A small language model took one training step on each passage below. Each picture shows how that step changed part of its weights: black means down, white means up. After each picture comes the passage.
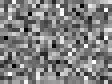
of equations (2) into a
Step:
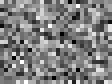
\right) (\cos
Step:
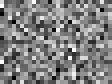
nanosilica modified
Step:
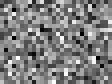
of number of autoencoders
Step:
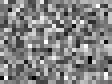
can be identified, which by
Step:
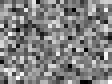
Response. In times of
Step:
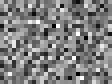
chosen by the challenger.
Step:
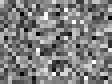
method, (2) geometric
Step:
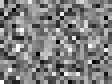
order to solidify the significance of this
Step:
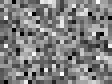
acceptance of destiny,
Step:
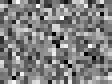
a protein sequence to a set of
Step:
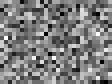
RNA virus and the
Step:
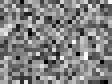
on their regular rehabilitative
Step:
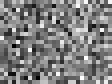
their approaches to optical communications
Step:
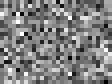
but, after the collapse of
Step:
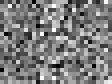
from embalming fluids
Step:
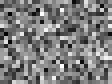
of reality the world loses
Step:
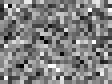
Surface roughness was also
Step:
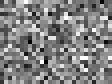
corners considering temperature variations from
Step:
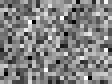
information such as calls, image,
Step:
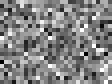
which satisfies the above criteria is
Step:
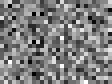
a more wide-ranging
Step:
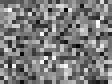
and protecting bird
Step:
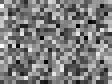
form of the use of force.
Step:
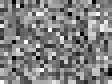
of serum metformin.
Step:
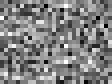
an overall mean of 3.38 which
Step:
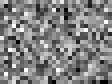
solid media and spread using the
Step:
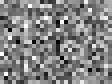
input is not recovered
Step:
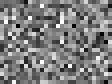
vistas of comprehension and
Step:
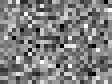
Role of Inflation as a
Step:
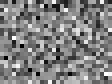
non-governmental organisations
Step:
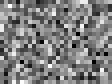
user experience. In this paper, we
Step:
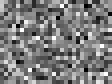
analytic in the left-half
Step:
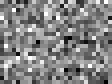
human influence is less apparent at the
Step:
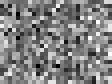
the system the control mechanism reacts
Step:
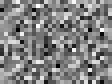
increase in the role of tourism
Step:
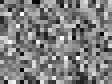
springtime and summertime of
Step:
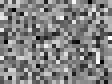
fibre interaction from ply to
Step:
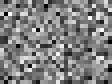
large and hexagonal to
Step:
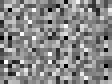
- - - National Commercial
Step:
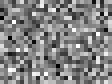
For a line source of mass in the
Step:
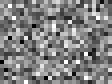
in Figure 4. TABLE
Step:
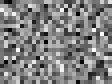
development of infrastructures to investigate
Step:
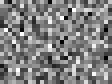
optimization [61] and decision-making
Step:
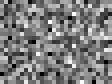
MDF between 600 and
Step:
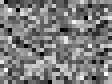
note that it is the
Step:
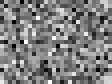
Don'ts, sequences of
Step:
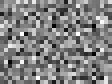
risk assessments. Specifically, the
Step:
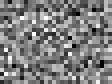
delivery in a final assembly
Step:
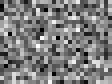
Resolution System: A Legal
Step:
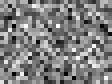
Above 5 million VND
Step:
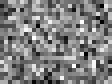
each of the input nodes share 10
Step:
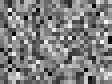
materials, the textbooks and
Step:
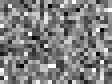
The purpose of study was explained by the
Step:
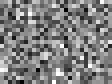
that promote civic education for the
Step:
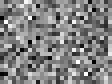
user engagement for single viewers, until
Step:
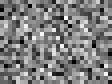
the principal components along with their approximate
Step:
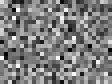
Loyalty to Film
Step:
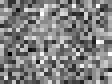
de Maese,
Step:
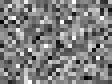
as good quality with few alien
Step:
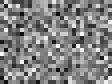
applicable local limits NS 2
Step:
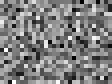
might have critical vulnerabilities.
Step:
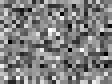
be described in the form of
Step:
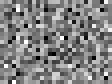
in a tertiary care centre
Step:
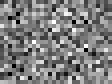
directs the orchestra
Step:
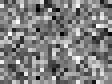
0.16 molar sodium
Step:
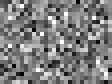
atom on the protonation and
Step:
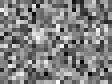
yields of Ne dimers and
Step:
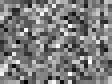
cante libre.
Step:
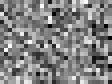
decrease the productivity and performance of an
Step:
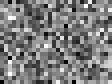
and cleaning of stone
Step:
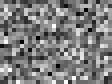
Measures needed to qualify
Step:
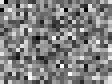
in all animals. Reasons
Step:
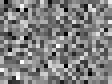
inheritance and Islamic
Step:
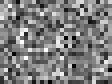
use. In this regard, and in
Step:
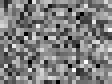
level in both condensation and
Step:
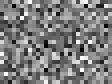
secure quantum communications
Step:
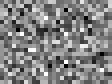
in the group are required. Table
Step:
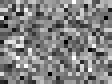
and do role plays: it's
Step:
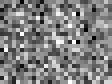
created during the weapon system design
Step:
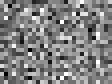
improved varieties and two local
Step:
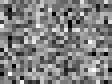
read and approved the final
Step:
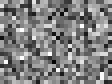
\text{ m}$) under different
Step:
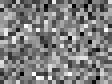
metal ion precursors in
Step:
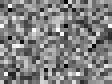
Group M required reoperation to
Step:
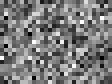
whose structures have been suitably
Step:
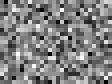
is the future extension of this proposed
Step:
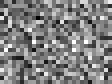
initial stages of education may positively
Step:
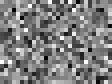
personal, hedonic value that is
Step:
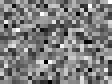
in organic molecules and the resulting effect
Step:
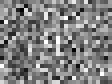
was placed on affordability,
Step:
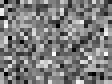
for "The Pendulum
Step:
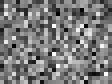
conditions (Whitaker &
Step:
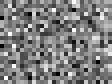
problem has a very high level of reliability
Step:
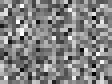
other foreign languages, has
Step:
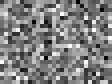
Since the value of E_a for
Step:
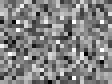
with the topic coordinator to
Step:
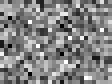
to PQC. Key
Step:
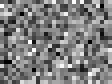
to economic growth in Nigeria from 1980
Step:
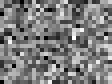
the basis that olivine
